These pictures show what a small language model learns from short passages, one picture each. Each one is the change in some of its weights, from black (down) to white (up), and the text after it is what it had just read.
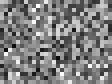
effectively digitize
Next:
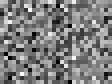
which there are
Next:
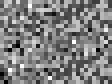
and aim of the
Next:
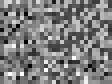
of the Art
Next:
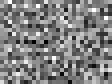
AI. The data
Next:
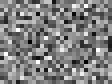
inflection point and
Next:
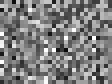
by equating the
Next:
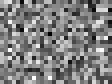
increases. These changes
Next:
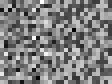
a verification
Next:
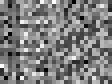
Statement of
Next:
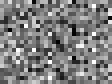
blue) lines show
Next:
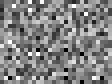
(b) residual
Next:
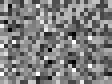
matrix factorization as
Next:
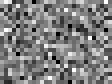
became one of the
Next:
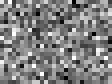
color change (Figure
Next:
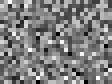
case of Weyl
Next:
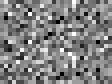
consumes lesser
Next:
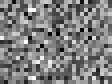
through the nine
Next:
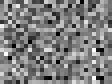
manner. Through this
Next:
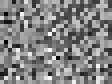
measured integrated stellar density
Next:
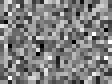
scenario, and the
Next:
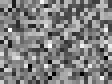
a classic
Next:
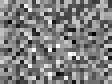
are included in
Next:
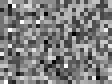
The channel model is
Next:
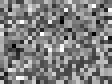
trajectories are
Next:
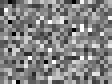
\rangle $, if
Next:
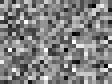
areas between the
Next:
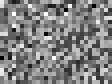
on the worksite
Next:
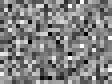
asymmetry. -
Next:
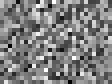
deserve a
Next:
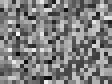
in Europe is a
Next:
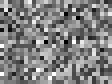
multiple methods have been
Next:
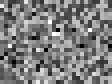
evaluate the differential expression
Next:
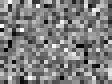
system consists of two
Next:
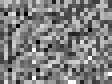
of articulation
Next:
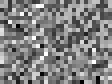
segregate the
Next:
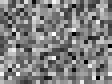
23 seconds.
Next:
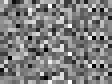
et al.,
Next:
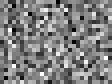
0$ ahead
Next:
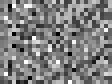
Hence, no further
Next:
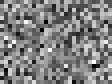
evaluation of the results
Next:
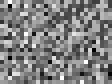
field. At even
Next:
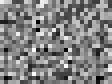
formation occurring currently
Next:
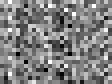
is not important for
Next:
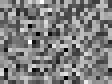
the data in Table
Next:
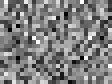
relevant 4 sided
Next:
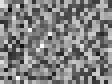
third order in perturbation
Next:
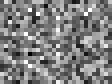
AT THE
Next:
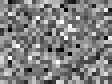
themselves. This characteristic
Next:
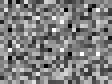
detail renormalization.
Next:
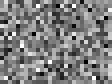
network can impact communication
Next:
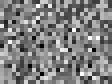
carbon, the
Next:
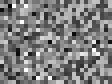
In the following we
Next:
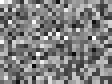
nm is almost free
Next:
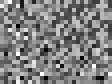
takes place within the
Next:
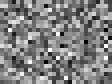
on how to generate
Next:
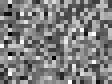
Observation of
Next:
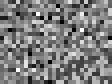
\cond s,
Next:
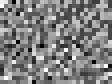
those in other
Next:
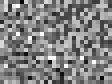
growth is known as
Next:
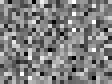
cited completely.
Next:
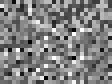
by $\Gamma$
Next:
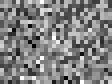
the electrostatic
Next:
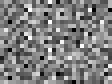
are investigated, where
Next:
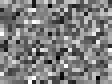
5 rows in
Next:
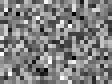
long-term improvement
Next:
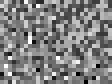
evaluated numerically for fixed
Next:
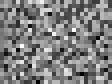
the corresponding author upon
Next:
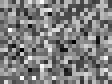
the CS gravity should
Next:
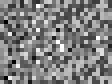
parallel to each
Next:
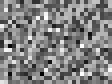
sphere, which is
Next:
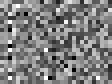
school counselling
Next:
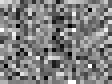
was not used in
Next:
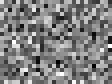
be seen.
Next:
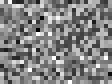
ionic abundance based
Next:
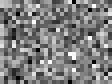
samples were heated
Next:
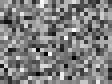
union of two
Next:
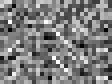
each representation:
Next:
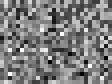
to a group generated
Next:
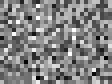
transfer in the liquid
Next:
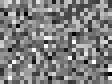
of stars in the
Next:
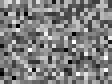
of the 3
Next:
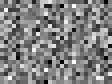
modeled as follows as
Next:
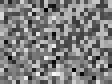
analyze large biological datasets
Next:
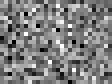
scholar argues
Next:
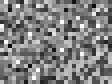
creation where the day
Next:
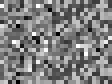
representation for the Dirac
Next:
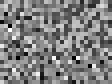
analysis was done.
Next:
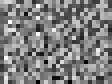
managerial and communication
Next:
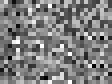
et al.\
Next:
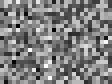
of both the
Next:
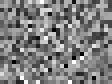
the abstract nature
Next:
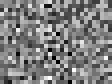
as one of
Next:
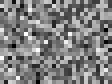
by the requirement that
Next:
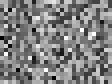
known from later
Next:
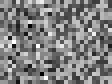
the user-defined
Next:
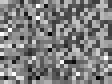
modelling as input
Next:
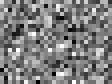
be projected onto
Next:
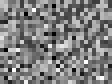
retaining information
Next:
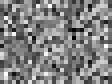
Program, like
